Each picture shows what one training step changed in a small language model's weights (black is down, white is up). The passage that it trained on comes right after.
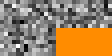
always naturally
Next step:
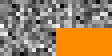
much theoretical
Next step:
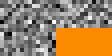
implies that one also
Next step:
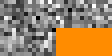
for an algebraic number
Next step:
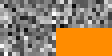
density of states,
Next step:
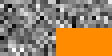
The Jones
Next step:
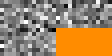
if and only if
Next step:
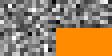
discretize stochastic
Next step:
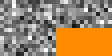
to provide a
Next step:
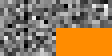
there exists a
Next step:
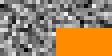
super metric on
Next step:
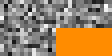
in the measured
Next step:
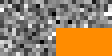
operator is boundedly
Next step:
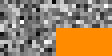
last section.
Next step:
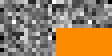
group $G$
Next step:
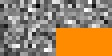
&\qquad -
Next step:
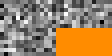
below with her
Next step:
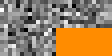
large deformation.
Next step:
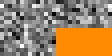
been recently
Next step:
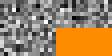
level curves arise
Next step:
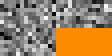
in which case we
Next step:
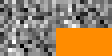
Lemma 3.1
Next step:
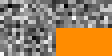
the {\it
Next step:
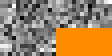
description of the
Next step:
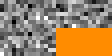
we can use the
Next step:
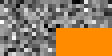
rooted simplicial tree
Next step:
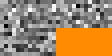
as before.
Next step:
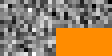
dominant dimension
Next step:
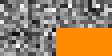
a more general
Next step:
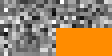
project relying
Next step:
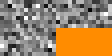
is why they
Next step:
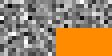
line fit,
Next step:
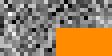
%Each of
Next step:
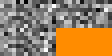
such structures,
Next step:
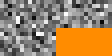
with a fixed natural
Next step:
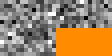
are not isomorphisms
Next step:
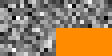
(see definition
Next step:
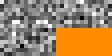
previous block,
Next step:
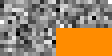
choices of
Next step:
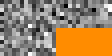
recently to the
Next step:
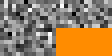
there exist constants
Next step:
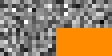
centers with real
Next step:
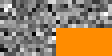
is a split
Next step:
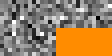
a proper map with
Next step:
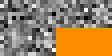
hope to
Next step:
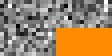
category with a suitable
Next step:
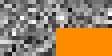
generating function of
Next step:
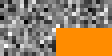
the function $$
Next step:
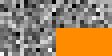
which is the distribution
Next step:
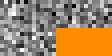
differential equation solutions.
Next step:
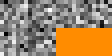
much more complex and
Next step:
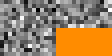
represent the order
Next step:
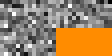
canonical duality
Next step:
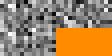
projection operators.
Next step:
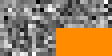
minimal injective
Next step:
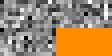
cubics by
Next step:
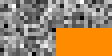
having, for
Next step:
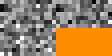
follows by the
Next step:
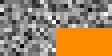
is used to
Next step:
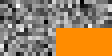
reals which have
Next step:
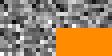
we will consider the
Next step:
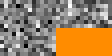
to ensure that
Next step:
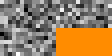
we have trivial bound
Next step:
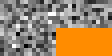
it is easy to
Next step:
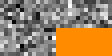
to very large
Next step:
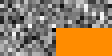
Theorems 2,
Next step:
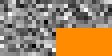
with respect to
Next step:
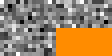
by continuity, contains
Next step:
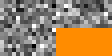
are obtained: total
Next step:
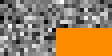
average reductions
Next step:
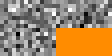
enlarge it
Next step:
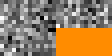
the following sequence
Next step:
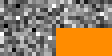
from an open neighborhood
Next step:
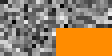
multiset of
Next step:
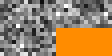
are connected by the
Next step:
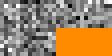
that skipping
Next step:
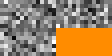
the bundle of
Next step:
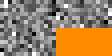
she showed
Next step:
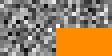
the only boundary lattice
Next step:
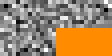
not coincide in
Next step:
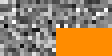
according to the
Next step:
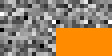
can also be seen
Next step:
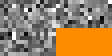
central subring
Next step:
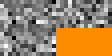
fixed point of
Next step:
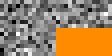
is now replaced
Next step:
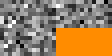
The Schur complement
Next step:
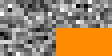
we are done.
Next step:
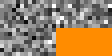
is the vector associated
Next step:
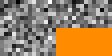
periodic boundary conditions
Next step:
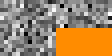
part I of this
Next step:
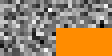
and a symbol
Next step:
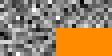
weights, see
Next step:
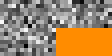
In particular,
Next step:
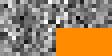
equations, whose homogeneous
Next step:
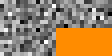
leads to $\langle
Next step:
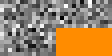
any symbol estimate
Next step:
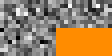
a set of singular
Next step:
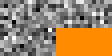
side, let us
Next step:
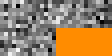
consider the double sequence
